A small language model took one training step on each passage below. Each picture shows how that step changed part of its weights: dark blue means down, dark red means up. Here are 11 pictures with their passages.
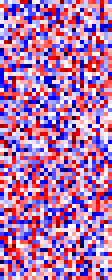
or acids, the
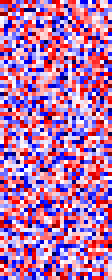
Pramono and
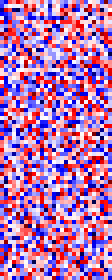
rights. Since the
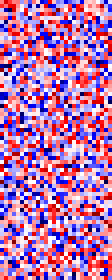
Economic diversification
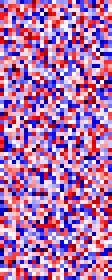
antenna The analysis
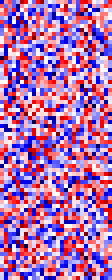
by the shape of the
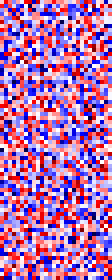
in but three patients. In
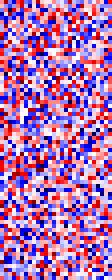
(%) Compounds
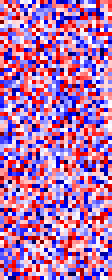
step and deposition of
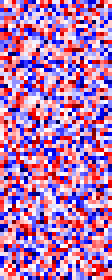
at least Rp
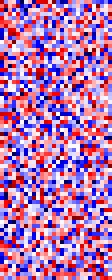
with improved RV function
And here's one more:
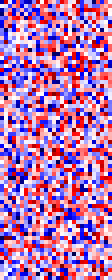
thigh muscles
